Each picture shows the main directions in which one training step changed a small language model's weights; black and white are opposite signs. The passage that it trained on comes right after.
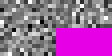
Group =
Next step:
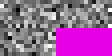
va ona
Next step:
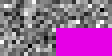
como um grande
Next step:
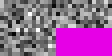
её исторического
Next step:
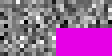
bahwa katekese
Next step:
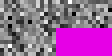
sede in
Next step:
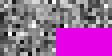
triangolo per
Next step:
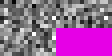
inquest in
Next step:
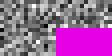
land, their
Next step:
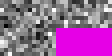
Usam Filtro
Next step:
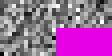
В частности,
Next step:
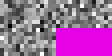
energiyasi juda
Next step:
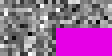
con Arduino
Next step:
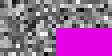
in una determinata
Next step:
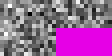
The effectiveness
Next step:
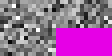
particolare quando
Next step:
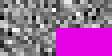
Israel pada
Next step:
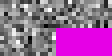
aqliy faoliyat
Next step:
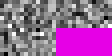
в профессиональном
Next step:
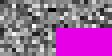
shahar va
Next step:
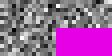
че не се
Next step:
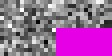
на земном
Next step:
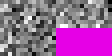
por meio da
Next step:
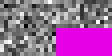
apresentados em estudo
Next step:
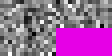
a muitos
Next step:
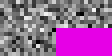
va ekologik
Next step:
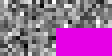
pada tanggal
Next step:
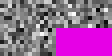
up to the
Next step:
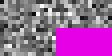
ham koʻp
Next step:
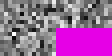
belirtenler 4
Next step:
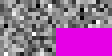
jarayonlar bilan
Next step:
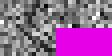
da je sama
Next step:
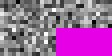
infinita dos
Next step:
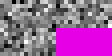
oʻz milliy
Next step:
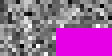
la PME
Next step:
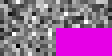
ijtimoiy xususiyatga
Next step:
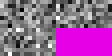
на мировой
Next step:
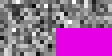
yang dapat digunakan
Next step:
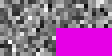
atau badan
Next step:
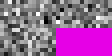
total of 83
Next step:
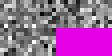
coletados no
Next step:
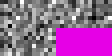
- Насирова
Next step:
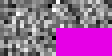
procedimiento de
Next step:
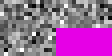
K, Di
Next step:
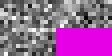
militantes les
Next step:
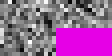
the topic of
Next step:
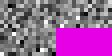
Фермер ва
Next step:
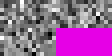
потреб та
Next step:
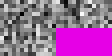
culture during
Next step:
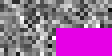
lo más importante es
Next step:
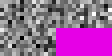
та воєнного
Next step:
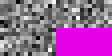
situacional -
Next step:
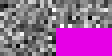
medicinais na
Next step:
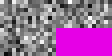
engaged in
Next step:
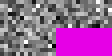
usullari yordamida
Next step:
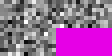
de métodos
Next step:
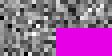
normativ va
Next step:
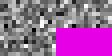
texnologiyalarni ham
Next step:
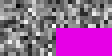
de aulas de
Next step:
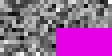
shaxsning yuzi
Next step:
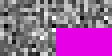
ini hanya
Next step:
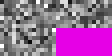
arte teatral
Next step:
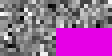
с относительно
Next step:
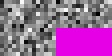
ҳамда асосий
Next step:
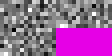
dengan komunikasi
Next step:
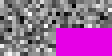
their quality of
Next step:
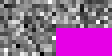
apresentados de forma
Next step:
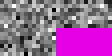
Biologiya fanlari -
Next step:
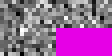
langues sont
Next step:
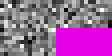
dependen yaitu
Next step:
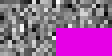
информации: -
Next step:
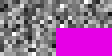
na última
